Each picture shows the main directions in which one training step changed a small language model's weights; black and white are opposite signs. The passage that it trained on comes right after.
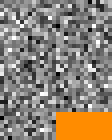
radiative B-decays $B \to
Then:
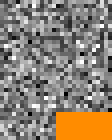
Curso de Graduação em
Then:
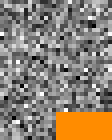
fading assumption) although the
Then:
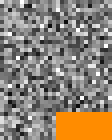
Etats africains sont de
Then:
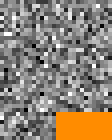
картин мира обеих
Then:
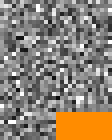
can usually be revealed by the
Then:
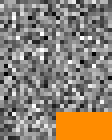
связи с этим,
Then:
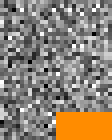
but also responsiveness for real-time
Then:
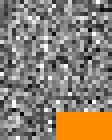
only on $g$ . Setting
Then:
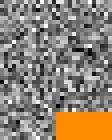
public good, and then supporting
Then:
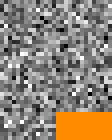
in Proton Therapy", in The
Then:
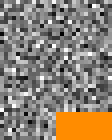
follows: \vspace{1cm}
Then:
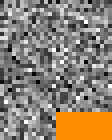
a történelmen –
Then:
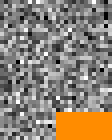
Sherzod Muratovich.
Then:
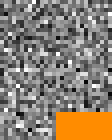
magnitude if $\lambda_d = 1$.
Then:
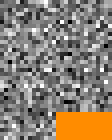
photoelectron escape
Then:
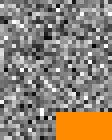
shifokorlar, injenerlar)
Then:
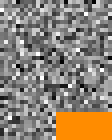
In the two-pump laser experiments
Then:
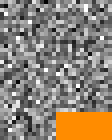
excited electric field of electron A which
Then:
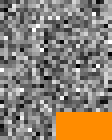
harakatchanlik qiymatini
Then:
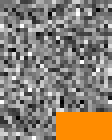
focused on the risks and
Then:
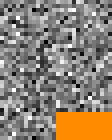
three triangle-based arrays of
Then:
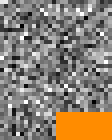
D. de Mello\inst{4}
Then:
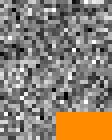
siendo utilizado. 2.
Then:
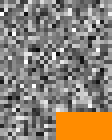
ventas y las utilidades suelen
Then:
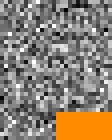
Más de 2 km 10 Entre
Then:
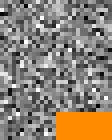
is the duct cross sectional area.
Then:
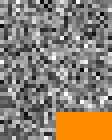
Har qanday kasbga
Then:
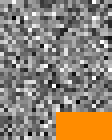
Heusler layer can also be
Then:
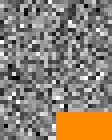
kurash va bag'rikenglikni
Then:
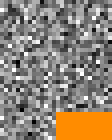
we constructed the solutions to the cut
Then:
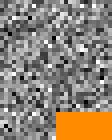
learning techniques, e.g.,
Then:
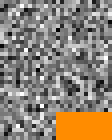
tertinggi, yaitu dengan
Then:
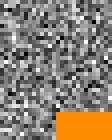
the images accurately. The resulting
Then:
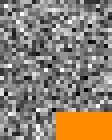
“Devon”ning muallifi,
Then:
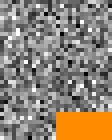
и ныне одной из
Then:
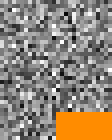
locally isothermal equation of state may not be
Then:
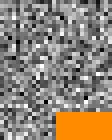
билан мулоқотда
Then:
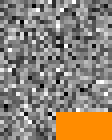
qiziqish va intilishlari,
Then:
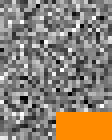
obtained by normalizing the mean spin
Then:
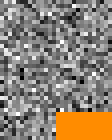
shape at two other time instances is
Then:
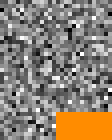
the real frequency case. We can see that
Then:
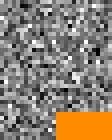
the \emph{virtual} edges
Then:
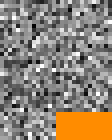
узы со своими
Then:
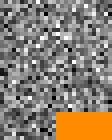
the photon triplet are shown in
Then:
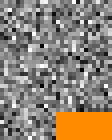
by the dotted magenta line in
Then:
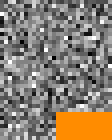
a complete set of commuting observables for
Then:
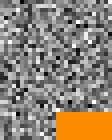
$\alpha_{ji} \leftarrow
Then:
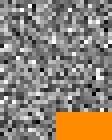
and F.~Rompineve,
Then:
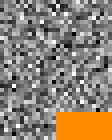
frequency axis was insufficient for
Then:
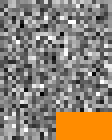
numerical diffusion, a
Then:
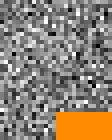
periodogram similar to those found
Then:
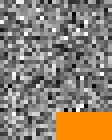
osoba sa ekstremno
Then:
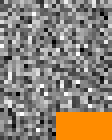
Republik Indonesia Nomor
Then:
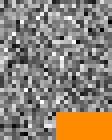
knot BK3 is bright enough
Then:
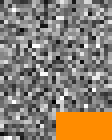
to navigation and Reference
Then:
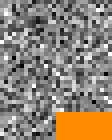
from $(8)$. In the region where the
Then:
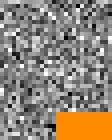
Nature has provided a beam of high energy
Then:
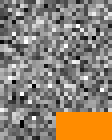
dalam pengamanan aset,
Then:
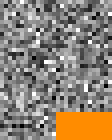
de veinticinco países en un
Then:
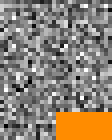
у громадській
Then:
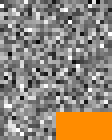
cura di). *L'italiano
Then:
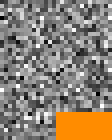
the value of $I(75 K)$ is
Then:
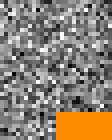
assumir papéis de liderança
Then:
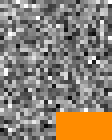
de ce locul atribuit e
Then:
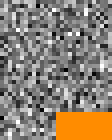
uloqtirib, qanday
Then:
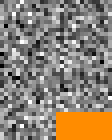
no era democratizar
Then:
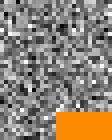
and traditional robots.
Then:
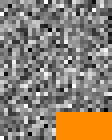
a spherical flow with negligible
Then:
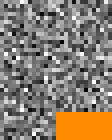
restrict ourselves to lowest order
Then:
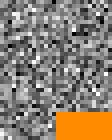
similar $d$-dimensional relations can be
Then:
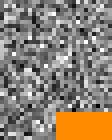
and Department of Chemical and
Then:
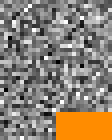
mangle*. Un estudio de la
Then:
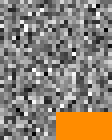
on the ground. }More research and
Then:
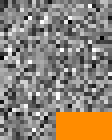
a rigid disk translating in a
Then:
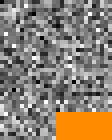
may prove to be very significant.
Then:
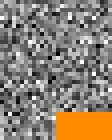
соответствии с
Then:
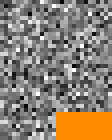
to the demand of 6G. To be
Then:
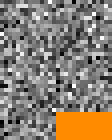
siswa), dan model adaptasi
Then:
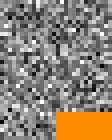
représentés. La patella est
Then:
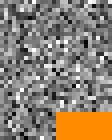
milhões de votos, e em
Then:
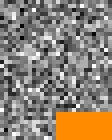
munosabatlarni taklif
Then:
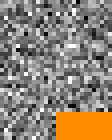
Desviación estándar Media de
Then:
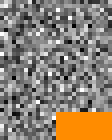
виконання низки завдань
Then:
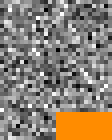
Los objetivos de este
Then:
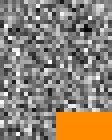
N steps and measuring joules).
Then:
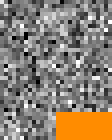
and double tag processes, Monte
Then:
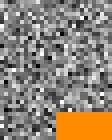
Rev. B} \title{Comment
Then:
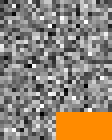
5. Sokolov M. S.,
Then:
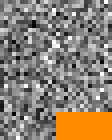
inhabitants, lowering the
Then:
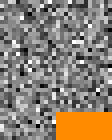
applies the linear-in-parameter
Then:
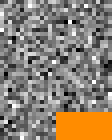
and indicated that they were extremely
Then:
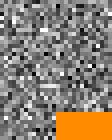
на развитие культуры
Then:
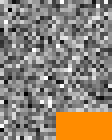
\ac{DM} to map information
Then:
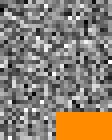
buffers) improves linearity of the
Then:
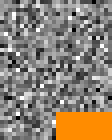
оғма тебраниш
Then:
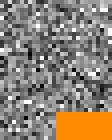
esa turistlarning qulayliklarini
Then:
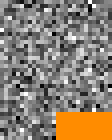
elde edilen otonom yapının
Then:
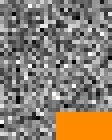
exame dos fundamentos legais da
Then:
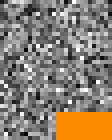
lógica dominante, lo que
